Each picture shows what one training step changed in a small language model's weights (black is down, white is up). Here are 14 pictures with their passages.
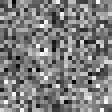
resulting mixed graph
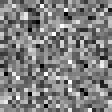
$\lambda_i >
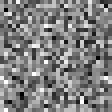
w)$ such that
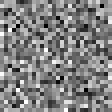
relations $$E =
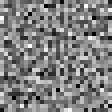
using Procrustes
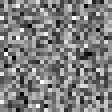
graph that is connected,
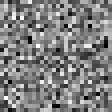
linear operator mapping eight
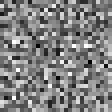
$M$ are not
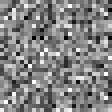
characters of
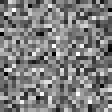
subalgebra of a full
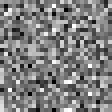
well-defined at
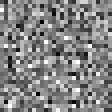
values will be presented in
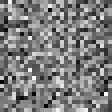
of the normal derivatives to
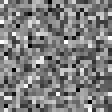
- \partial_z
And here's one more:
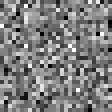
D)\subset (\Cal
